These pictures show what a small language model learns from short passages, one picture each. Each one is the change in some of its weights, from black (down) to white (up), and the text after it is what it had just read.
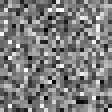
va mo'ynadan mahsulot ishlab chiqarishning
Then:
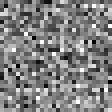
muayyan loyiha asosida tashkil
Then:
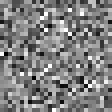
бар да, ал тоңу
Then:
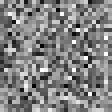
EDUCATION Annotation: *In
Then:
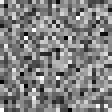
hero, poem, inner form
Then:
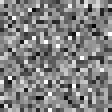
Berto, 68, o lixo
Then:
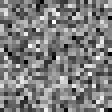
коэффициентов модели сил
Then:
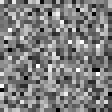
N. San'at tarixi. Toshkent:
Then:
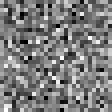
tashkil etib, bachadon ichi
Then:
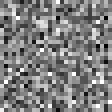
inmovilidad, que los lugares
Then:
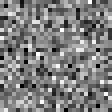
sonra efendimizi Medine'ye
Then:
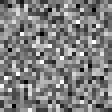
z uporabo črt in
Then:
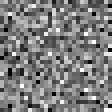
Quizlet. “The Effect of
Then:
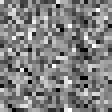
Leistungen Funktionen des
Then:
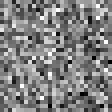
индетерминант навлар –
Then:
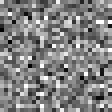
داده مشخص شد. در
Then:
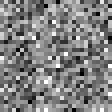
как отражение закономерностей развития
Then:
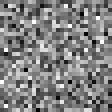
desde o processo vestibular até pesquisas
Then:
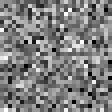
pertinentes à temática, incluindo
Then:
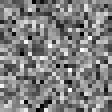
को उद्दीपक
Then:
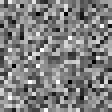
o cientista Claude Henri
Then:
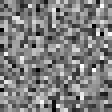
um eine neue Kompetenz zu
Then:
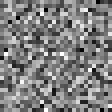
Samat tapaukset
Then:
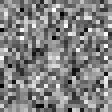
достоверности экспертизы
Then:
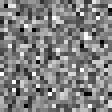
que les actions de l'entreprise
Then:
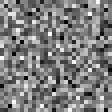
trzy białe i dwie
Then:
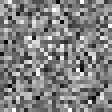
entrar nos princípios da química
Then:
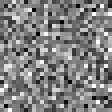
Tecnología y Sociedad Universitat de
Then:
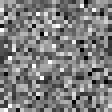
(GB) para estimular as funções
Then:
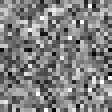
вычисления в выражении
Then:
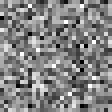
da HAS abrange duas abordagens
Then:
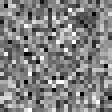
que concerne ao acesso da população aos serviços
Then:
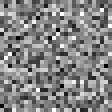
se terminó traduciendo como como
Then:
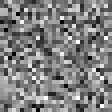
monitoramento de cada rede e o
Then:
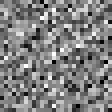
экология соҳасида тубдан
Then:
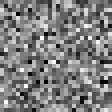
asoratlanadi. Bemorlarning
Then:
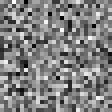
T.: «Sano-standart»
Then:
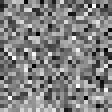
Xulosa Texnika institutlarida
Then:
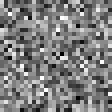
تغییر می کند. از
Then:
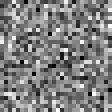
L.) çeşitlerinin fide
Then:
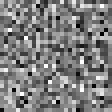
et même de faire paraître dans les
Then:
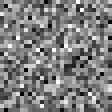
modelos digitais, reduzindo a
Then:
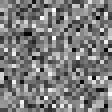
фестал, витамины А,
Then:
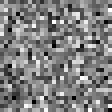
Ігоря та Всеволода
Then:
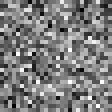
modelli statici escludono sia
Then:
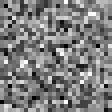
una historiografía nacional con sentido y
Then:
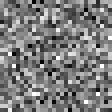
ҳаракатланиш воситалари,
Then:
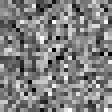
orqali dars samaradorligini oshirish tomonlarini tadqiq etgan
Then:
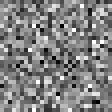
імідж організації як
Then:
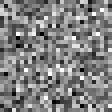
propio es la remoción, de modo
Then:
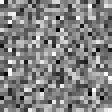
optimize etme işlevini
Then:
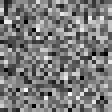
leitura para a formação de futuros
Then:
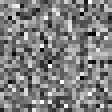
tot de vele miljarden die de
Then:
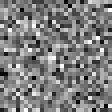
експериментальний цукровий
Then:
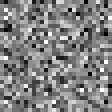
ILMIY IZLANISHLAR:
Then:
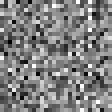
d'entre les traverses, tu
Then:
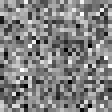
identifica con metas colectivas y se
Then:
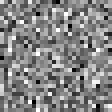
Il ne s'agit plus à présent
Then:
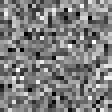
инвентарем. Так, в
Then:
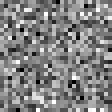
y PCR sérica al tercer
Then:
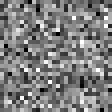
zorlandığını görünür
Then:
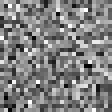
de um livro intitulado
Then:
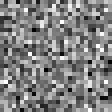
bajaradilar va faqat soat
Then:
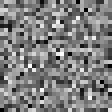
podasini o‘tlatib yurgan
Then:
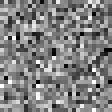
В нашей задаче n меньше
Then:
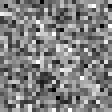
modos de enfocar la investigación.
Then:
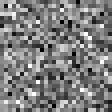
de castidad y pureza,
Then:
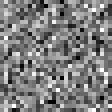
от инновационного капитала,
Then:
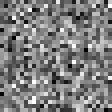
Piotr Frey OP,
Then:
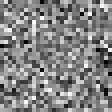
ENGLISH AND UZBEK
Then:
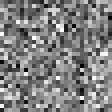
русі» базується на таких
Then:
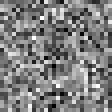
көбейту мен
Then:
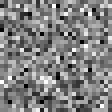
ism sifatida tanlanadi: Azizulla,
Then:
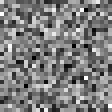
agents informés baisse, et
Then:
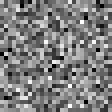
izohlash mumkin: til egalari
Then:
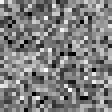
accésit, medallas y
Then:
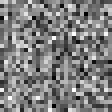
sinar matahari secara efektif
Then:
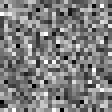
para orientar o desenvolvimento de atividades de ensino em
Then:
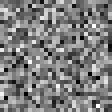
туғма нуқсонлари,
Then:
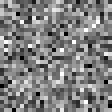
desembarcadas e embarcadas
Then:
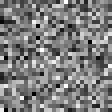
kerakki, har bir yozuvchi biron
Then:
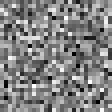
творчески мыслить, принципы,
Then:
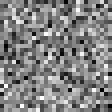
Argumentaba que el material de
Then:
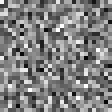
ta'sir ko'rsatishi aktivlar
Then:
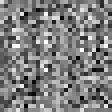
- Sutton M. A.,
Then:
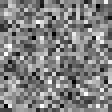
pronunciation particularly at the
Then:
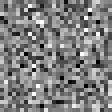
econômico-social capitalista**. São
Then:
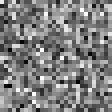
b, c et d sont du même
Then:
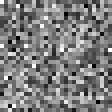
bilsh nizh na 37% v
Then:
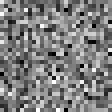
tadqiqotlar faol olib borilmoqda.
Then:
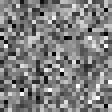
– szögezte le a
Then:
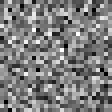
piattaforma Alfabetica, alle
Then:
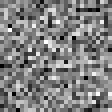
проходженні випускниками
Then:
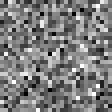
klar definieren. In diesem
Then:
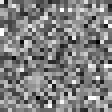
ifodalanish usuliga ega.
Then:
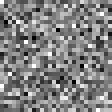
Beiner, S., Drobetz,
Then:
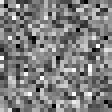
fark istatistiksel olarak
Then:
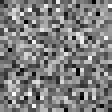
Piugardeau y Rubio
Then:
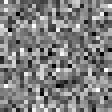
Циприс определила тему
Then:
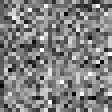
Puskesmas di wilayah
